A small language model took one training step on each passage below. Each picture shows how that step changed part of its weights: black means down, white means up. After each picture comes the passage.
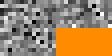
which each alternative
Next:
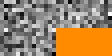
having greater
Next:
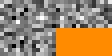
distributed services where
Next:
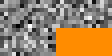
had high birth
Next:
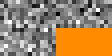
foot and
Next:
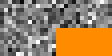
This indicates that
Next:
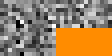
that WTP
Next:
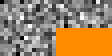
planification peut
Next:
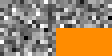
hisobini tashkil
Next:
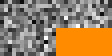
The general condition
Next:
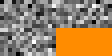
gene is defined
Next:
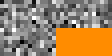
and papers
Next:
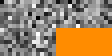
de criterios de
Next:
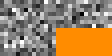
praktik –
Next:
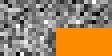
constitution which
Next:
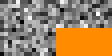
with formalin
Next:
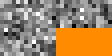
considered important aspects
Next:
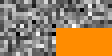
in a way that
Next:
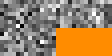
resources R5
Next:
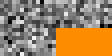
Place for
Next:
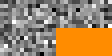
Data Type
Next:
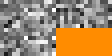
that at least
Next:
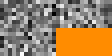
like testing.
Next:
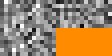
the action and
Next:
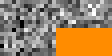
na temat
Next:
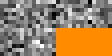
and development. The
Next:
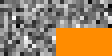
was still stress
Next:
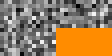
Z. To
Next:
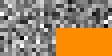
tratamiento de
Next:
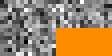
opinion that
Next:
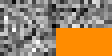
into the research
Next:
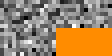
in the partial
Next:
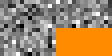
ultrasound showed
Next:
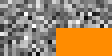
thickness and
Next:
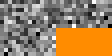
Table 2.
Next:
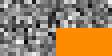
так і для
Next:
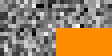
of the art
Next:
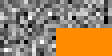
alkali to
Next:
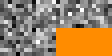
hand, one of
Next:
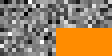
In the event
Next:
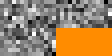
a partir da
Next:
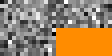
satisfaction and
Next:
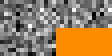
twins were
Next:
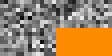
supply systems
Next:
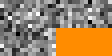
and process of
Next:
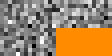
La función
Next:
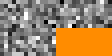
atenção o
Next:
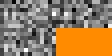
a broad
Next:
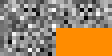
Sim - Não
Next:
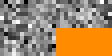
plants as
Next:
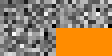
insect. These
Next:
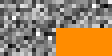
is to generate
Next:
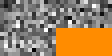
soil to a
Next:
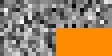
less pain and
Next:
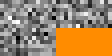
in stages from
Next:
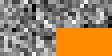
frame they
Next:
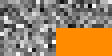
response of
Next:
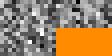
total energy increases
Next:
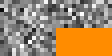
generation and the
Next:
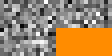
la documentation sur
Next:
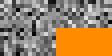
official statistical
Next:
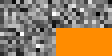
a systematic
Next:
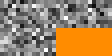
\cdot r
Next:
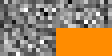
la faune de
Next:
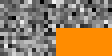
to adapt to
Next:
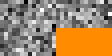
plant origin
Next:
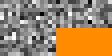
and Structure
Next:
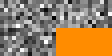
here. The
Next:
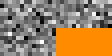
e cultural Este
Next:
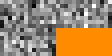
fault detection
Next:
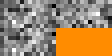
well as a very
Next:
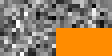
o poder da
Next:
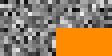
As we no
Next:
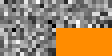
é quem
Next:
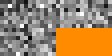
part of the normal
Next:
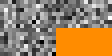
word, where a
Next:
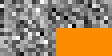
features in Q are
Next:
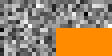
growing usage
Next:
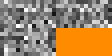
added value services
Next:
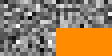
the supply
